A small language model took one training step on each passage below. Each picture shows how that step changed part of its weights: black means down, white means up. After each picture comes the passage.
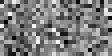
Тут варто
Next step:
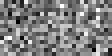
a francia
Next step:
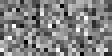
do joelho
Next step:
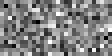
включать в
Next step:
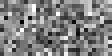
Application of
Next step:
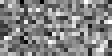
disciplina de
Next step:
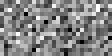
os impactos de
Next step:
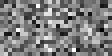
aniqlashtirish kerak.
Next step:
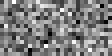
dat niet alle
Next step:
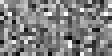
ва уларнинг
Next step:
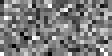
culture. The
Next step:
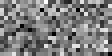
ella se expresó
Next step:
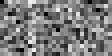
of academician
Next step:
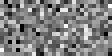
de busca? As
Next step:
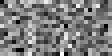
of Charles
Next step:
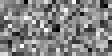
não é somente por
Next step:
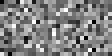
University publishing
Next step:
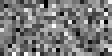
необходима оценка
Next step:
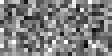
olimlarning ilmiy
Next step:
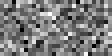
4. Мухин
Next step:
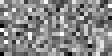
ambientes com
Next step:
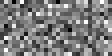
personales la
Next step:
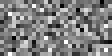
faoliyatini samarasiz
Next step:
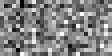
которые только
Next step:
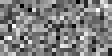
a free
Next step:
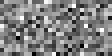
XX века.
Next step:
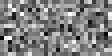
entiende el
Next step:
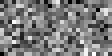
tashkil etadi va ularning
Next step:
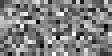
və ya boz
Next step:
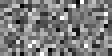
THE WORK
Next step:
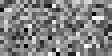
sobre o governo
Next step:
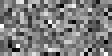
In E.M.
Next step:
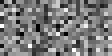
va qazib
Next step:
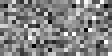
Abkommen für
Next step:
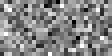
histórica frente a
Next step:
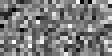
bedenin içinde
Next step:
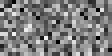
y también otros
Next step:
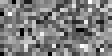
haben Menschen
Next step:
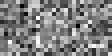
examinados, nos
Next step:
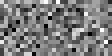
mayores no son un
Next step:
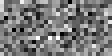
qurish va
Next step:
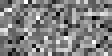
Por otra parte,
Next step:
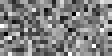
S, Houe
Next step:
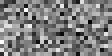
humanístico de
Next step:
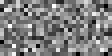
de educación superior
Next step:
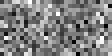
qui auraient
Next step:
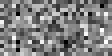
amorcé une
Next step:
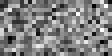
Sound Environment
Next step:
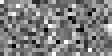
оқсил ва
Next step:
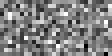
содир этилган
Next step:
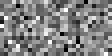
As the main
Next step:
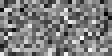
en las últimas
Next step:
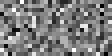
los átomos y
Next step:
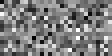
hududlarida va
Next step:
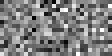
de ahí la
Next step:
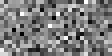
arrojó un
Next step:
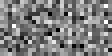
mana terdapat
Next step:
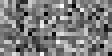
i igranje
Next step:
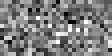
in verdere
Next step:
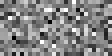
a interação entre os
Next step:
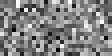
ser: - carencia
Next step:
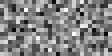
prepara o
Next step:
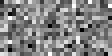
em países da
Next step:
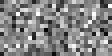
escolhido para
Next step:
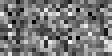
yönelik tutum
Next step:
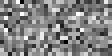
peruano a
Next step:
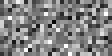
в. до н.
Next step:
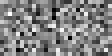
el seno de
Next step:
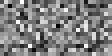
va nazorat
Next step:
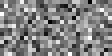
digitalisation peut
